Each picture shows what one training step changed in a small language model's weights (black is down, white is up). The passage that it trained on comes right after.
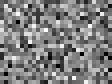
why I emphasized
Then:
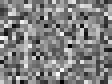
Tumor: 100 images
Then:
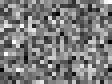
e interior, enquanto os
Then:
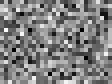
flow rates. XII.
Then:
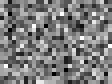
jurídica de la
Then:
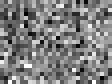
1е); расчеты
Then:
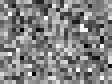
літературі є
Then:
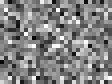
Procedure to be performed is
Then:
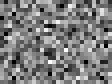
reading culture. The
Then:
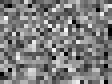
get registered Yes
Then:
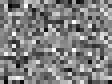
Кочина М.Л.,
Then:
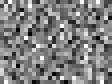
data was entered and
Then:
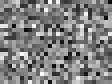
of stable angina cases
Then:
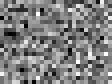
систематической словарной
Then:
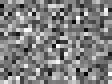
prefrontal cortex
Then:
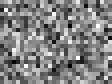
parece que ha quem diga
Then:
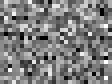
Na konceptu je
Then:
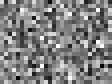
to matrix in the interface
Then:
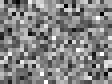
solid electrical insulating materials
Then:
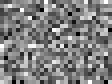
of major bleeding according to
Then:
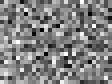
научного центра
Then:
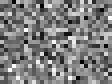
ficar superfeliz,
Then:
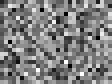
cada criança. É
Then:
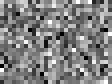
"Oliy ta'lim
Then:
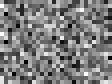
on the basis of the measures
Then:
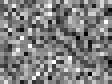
the area to acquire land
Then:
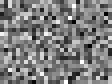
креативный подход,
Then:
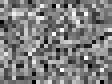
the proposed methodology, these elements
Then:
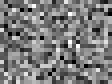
more favourable treatment for
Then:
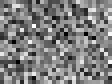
inang (Irwan,
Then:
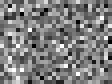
main concepts in modern pedagogic
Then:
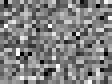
Nurul Iman at
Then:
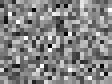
avoidance functions for the
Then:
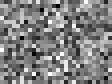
*et al.* Regenerative
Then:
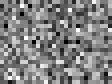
relation between the cost factor and total
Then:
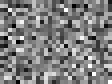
proposed algorithm has high scientific and
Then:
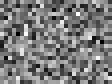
legal education. Attention is
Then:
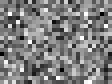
fact, there are impurities
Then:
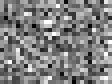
ilmiy hamda amaliy
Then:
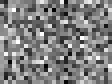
mobile devices that enhance
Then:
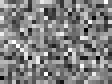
3 \times 3$ taking
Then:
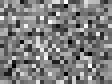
c) Provide details
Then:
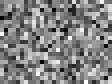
that typical values of the
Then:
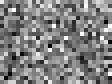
de la gerencia superior.
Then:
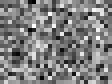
image compression:
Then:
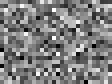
drilling mud,
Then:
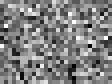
to other color terms and their
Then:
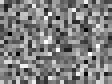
Ice Age (LIA)
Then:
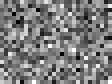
upbringing within the preschool
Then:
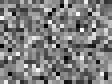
a averiguação de
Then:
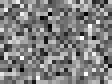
lo 169 que yo estaba
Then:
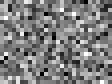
The event began with
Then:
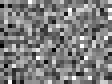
collaboration and teacher
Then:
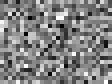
populating k-space
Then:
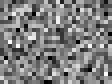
произведения. В этом
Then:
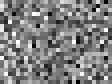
desire to help by actively
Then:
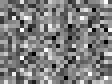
Sanatçı konu
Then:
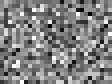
the NIME Principles
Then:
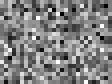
align with the common types of
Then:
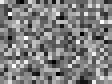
los receptores de
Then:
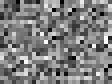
modeling of multigate
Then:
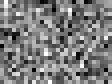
competitiveness among companies and
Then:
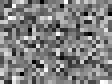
was considered in the groundwater
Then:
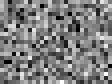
of 36 participants who performed a
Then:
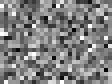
data reflects a largely
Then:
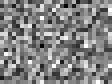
розташовані на
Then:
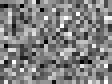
muassa sen,
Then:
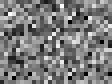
it is possible to compute them.
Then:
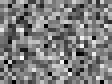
de alguna manera, ese
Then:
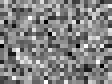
p_1 \cdot
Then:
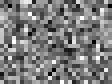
double layer. If
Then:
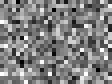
freedom, the most important is
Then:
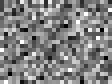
age experience a normalization of the
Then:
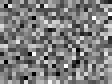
talabalarga ishonchli
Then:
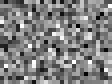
of knowledge. This model is
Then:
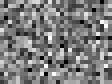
texnologiyalarni respublikamiz
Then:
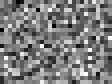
motivation and performance.
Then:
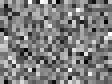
these previously industrial applications more
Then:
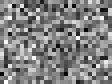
resolution adjustment for
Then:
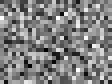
between MP (Marginal
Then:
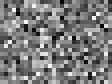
untuk Pemantauan dan
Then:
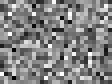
as Hero Motocorp
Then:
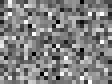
there is again General
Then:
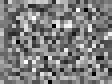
covers policy areas
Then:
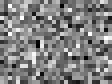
Centred City"
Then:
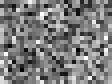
metodologia ativa seja
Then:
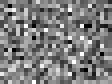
Нині у фауні
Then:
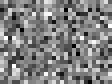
pela temperatura, umidade
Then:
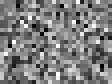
an’ana tusini oldi
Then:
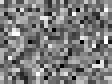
order to correctly represent the
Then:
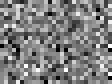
a unidade, daí a
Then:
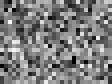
or spatial accessibility,
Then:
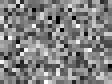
as the lexical centers of
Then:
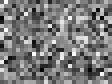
моделни амалга
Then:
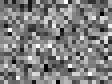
short term storage
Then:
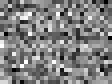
offer both right-hand
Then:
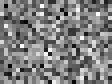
pela aplicação da
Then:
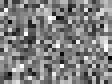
a biorremediação de
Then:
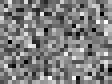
quyidagi izohlari
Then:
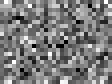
bo‘yicha hamkorlik
